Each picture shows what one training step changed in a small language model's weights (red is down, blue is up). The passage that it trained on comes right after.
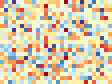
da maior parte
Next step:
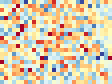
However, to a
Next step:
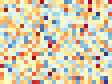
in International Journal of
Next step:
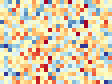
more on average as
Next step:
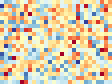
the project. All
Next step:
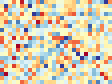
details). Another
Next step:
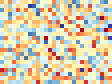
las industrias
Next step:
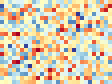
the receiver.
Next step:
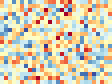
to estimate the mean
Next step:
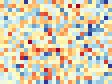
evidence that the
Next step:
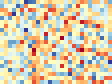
impact of increasing,
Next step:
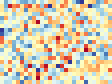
experiments to estimate the
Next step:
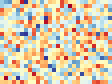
following the results obtained
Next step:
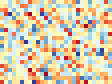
legal das suas
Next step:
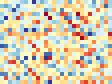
level, corrective
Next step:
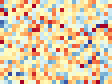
the dissipation
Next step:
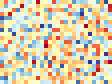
low-order feature
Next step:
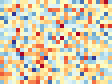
remained in the
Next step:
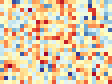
\kappa _{\max
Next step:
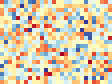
3 are likely to
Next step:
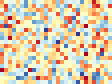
indicates thin
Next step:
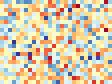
new and has already
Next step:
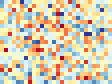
determined by the weight
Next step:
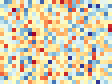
settings were
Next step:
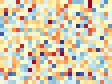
is given by
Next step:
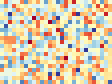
In heterogeneous media
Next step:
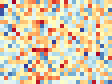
in a number of
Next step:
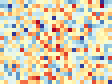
two time-dependent
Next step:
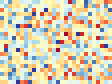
potential scattering, and
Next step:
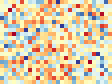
usados para a
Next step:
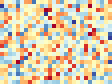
the water volume.
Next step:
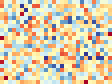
images are first feature
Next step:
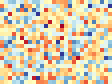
the relevant answers
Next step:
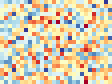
is known as the
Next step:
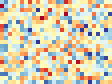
problems that arise
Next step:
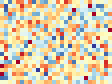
The outcome of
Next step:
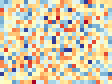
Therefore, with the
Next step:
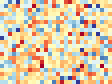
domain experts as
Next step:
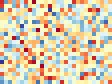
been reiterated
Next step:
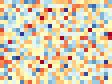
in turn, implies
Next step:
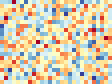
respectively. The
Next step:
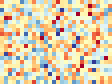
sifatida talqin
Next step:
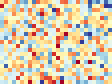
(detected by
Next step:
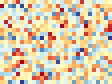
del pronoto
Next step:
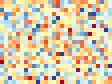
в которой
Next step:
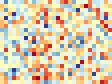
of energy from the
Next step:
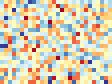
unidades de control
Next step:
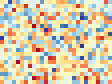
light on a
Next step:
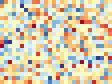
conductivity of
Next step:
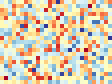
for the following electric
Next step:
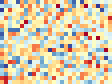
Escola de
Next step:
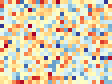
above Gaussian hypothesis we
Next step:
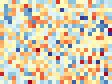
exchange rate on
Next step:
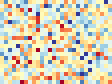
In order to see
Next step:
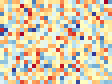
pole mass in
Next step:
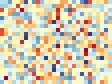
with the approach taken
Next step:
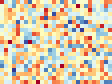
was concluded in
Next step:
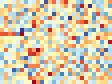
case of simply connected
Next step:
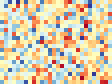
and asymmetry of
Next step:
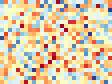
= Zinc
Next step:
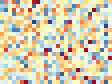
bei der
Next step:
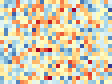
not in the hardware
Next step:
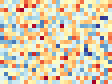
extend do you
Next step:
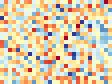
bi ã
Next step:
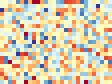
marital status and
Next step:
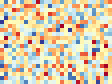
on morality.
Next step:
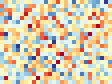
with negative results
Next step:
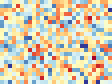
on the integration of
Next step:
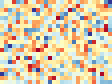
del pensamiento
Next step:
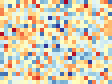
de la Web
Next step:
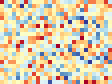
doublets are
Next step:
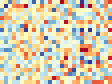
worker efficiency
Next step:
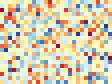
olti ish
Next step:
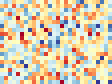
obtained after performing
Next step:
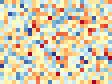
boundaries of all
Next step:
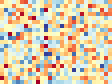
because external factors,
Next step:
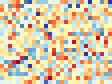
the signal region.
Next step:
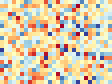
increased after 10
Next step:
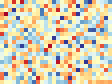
how these scattering processes
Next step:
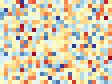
Nutzer in
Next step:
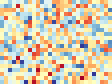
on the basis of
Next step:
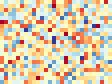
only valid for the
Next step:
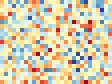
polarization vectors
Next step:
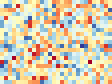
on the number of
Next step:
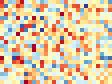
il a été
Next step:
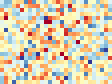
indeed the case
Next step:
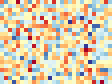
would have been interesting
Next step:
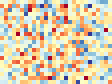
fair to good
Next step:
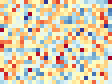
This value can be
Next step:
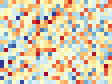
in numerical simulations.
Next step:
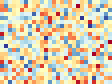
recommend that
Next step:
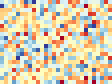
health infrastructure
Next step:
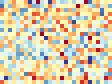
massive coral
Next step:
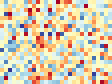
of space-time
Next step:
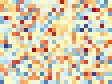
the presence of a
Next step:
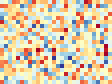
cumplir con
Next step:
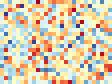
of local ones,
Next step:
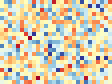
{\it et
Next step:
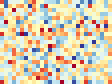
fusion methodology based
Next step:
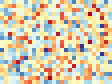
the whole ensemble.
